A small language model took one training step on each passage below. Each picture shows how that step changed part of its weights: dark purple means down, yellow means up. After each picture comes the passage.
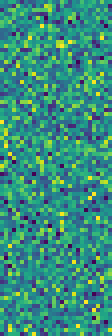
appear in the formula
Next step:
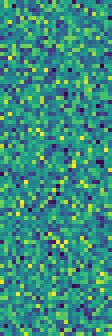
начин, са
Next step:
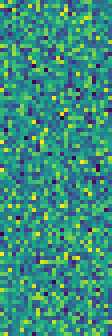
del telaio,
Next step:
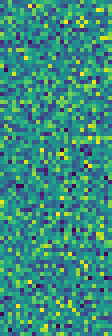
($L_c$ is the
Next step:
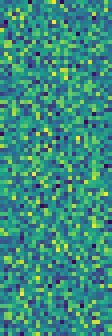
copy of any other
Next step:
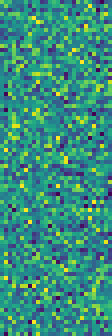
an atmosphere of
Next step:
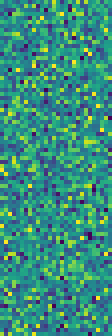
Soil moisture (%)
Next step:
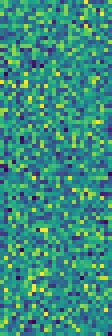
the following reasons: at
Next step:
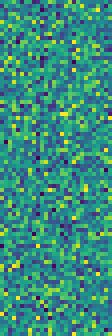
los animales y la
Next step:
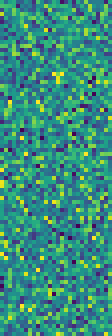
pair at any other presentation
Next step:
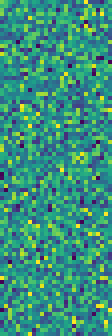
the recognition methods.
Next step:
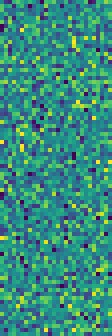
of magnitude higher than
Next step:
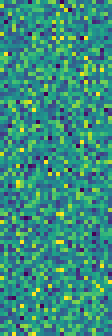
the presence of vertical
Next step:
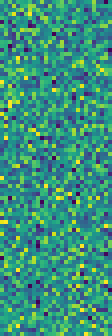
that are iteratively
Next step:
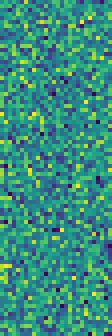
with the simple processes such as
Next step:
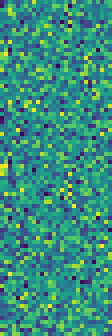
the small angle scale
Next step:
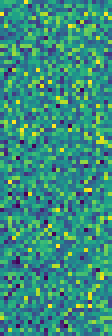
are $a \approx
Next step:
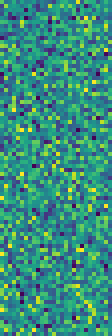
iodide extraction method with
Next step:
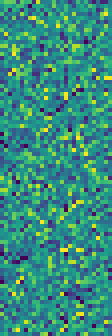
Fukunaga and A.
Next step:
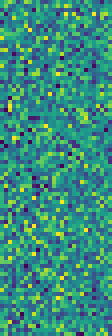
additional features of the
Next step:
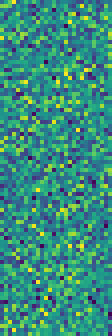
Specifications”. It
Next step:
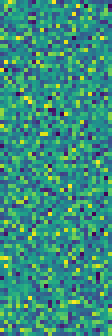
The SMS was air
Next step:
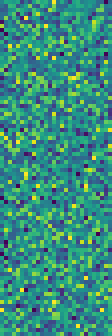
King D, Sautter
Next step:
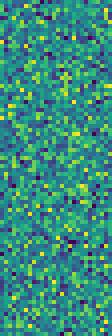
în Jurnalul
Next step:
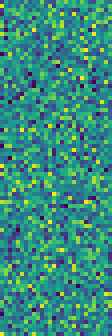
material desenvolvido
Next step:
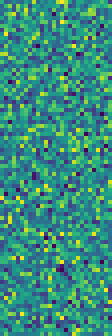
installed in rural
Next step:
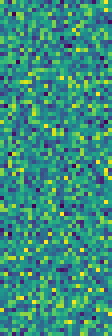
input dispersion?
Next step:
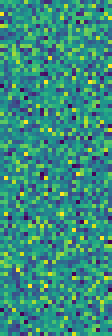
is calculated by the
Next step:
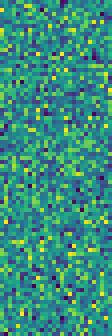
arrive at significant results
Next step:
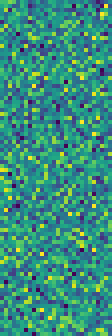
SMEs, technology
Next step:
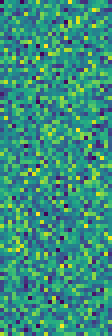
of the Empire of
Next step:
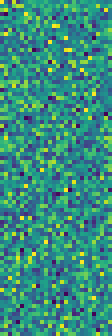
racialized whiteness
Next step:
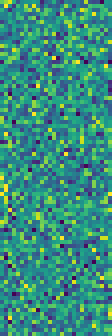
their formulae. The
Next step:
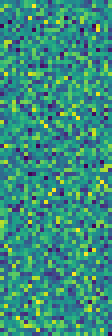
loop graphs and differ from
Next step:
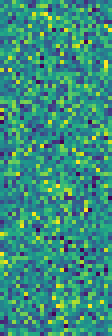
turuvchi qism,
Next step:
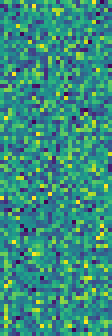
a afetividade
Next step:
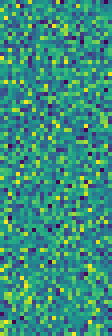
to restore their ability to
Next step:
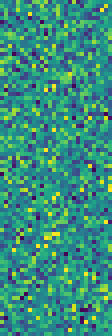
Classically one assumes
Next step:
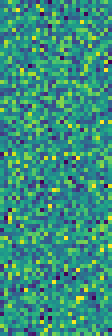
positive correlation between growth
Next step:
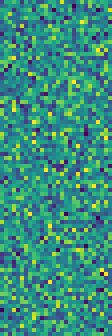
Fourier filtering to
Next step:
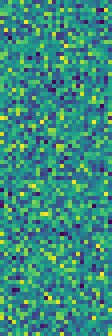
repeated pairing
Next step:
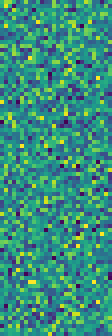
environment, which is
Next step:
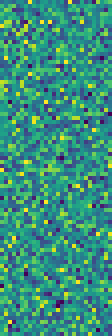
limitations of DOI and present
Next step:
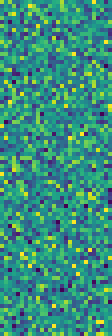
can make it cheaper,
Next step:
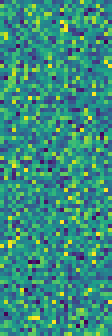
nontrivial bulk is
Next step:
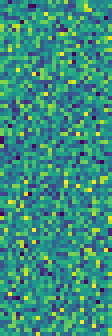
it is an additional force
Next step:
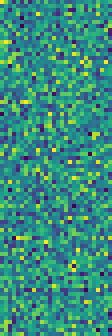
Li to the P state leads
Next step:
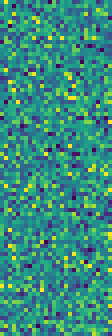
языков. –
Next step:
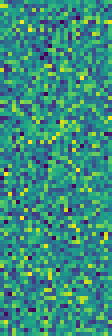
\hline Model &
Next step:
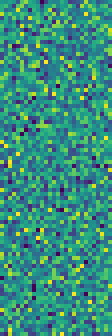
consider the spectral condition in
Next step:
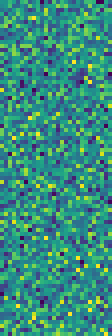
distributions are observed in
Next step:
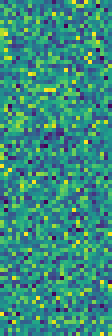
prime function of a conceptual
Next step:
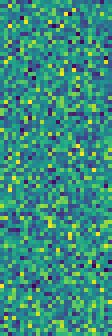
Educación Mención:
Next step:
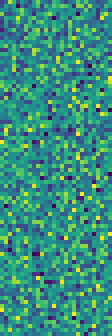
konkrit dan d)
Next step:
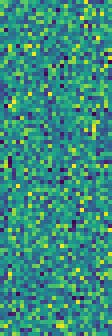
the formalism in trivial
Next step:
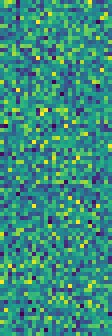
amplitude can be
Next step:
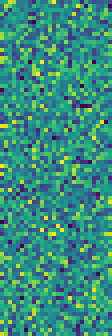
The magnitude of the
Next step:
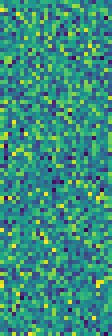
choose to quantify
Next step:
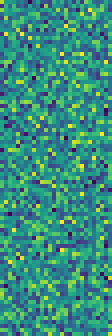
Journal of Marketing
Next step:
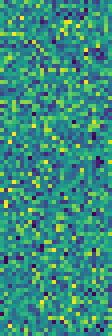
sobre el uso de las
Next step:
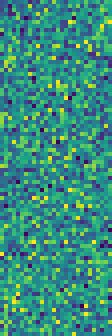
The Global Burden
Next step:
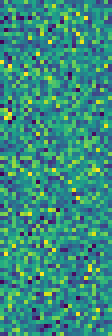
choisir entre une
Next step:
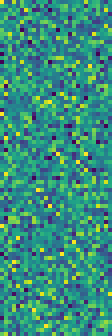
air quality standards to
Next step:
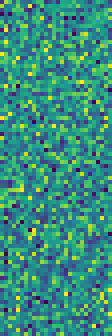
produtos, a
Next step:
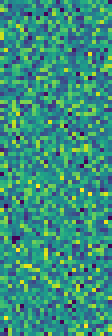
energy, c_1^g and
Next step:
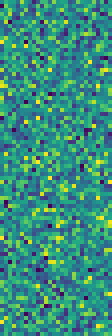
bo‘ladi. Ilmning
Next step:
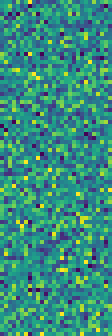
an agreement on their use.
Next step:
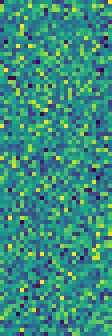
\mathcal{A}$ be
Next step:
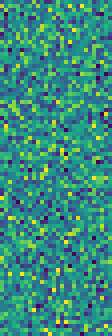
$\tau_2$ such that
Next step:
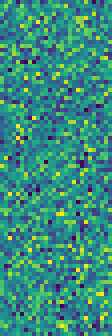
be offered in the
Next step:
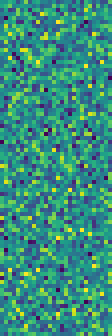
on the way that in
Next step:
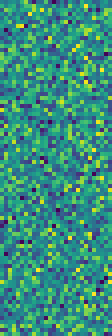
the proposed gas is
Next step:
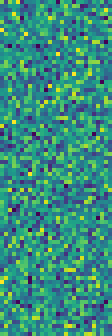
pearls" shape
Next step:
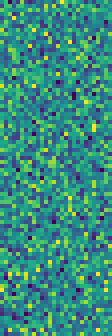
enteric coated tablets
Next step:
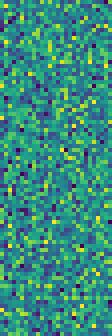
check nodes with
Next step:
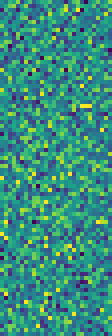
made it useful in making
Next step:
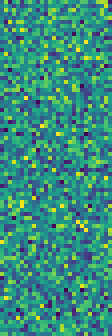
on the branes} The
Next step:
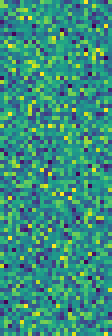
so numerous.
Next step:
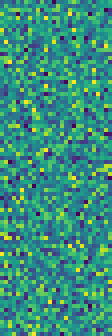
by the magnetic texture in the
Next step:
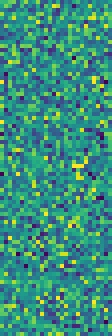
as seguintes:
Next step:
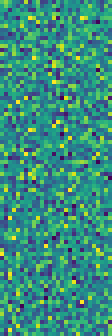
for Malnutrition with
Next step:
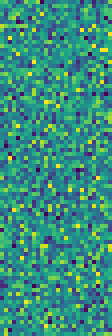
electron excitations. This
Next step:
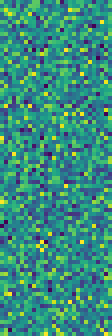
threshold line in the
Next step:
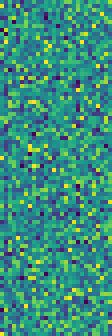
A detailed comparison
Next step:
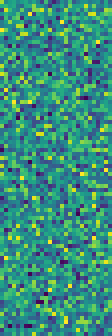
ke Bahasa
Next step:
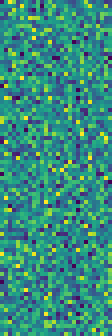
medical staff in health
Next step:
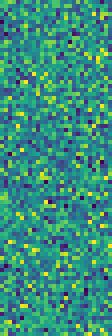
addressed such cases so
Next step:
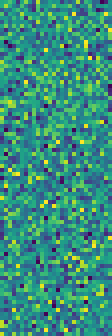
concerned about the
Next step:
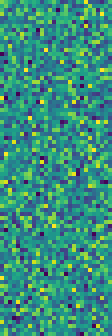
the target group when
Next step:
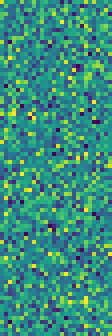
Instrument Gathering the
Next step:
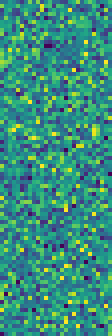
A New Sustainability
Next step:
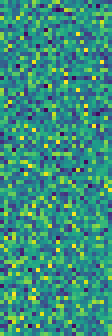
2018) study found that
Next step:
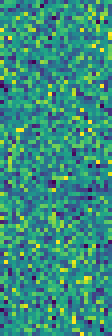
diameter. The used data
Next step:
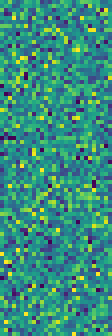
mass % BF content has
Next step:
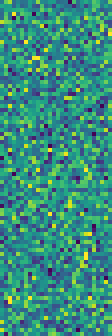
refugees raise
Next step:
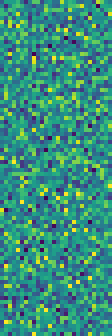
nodig de casus
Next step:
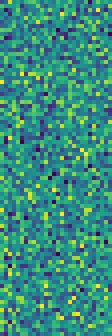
distinction that,
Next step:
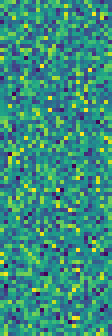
adopt a different approach in which
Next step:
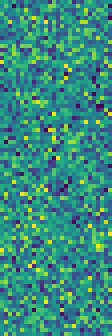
вилоятида 3
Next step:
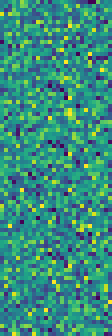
Definition of Budget
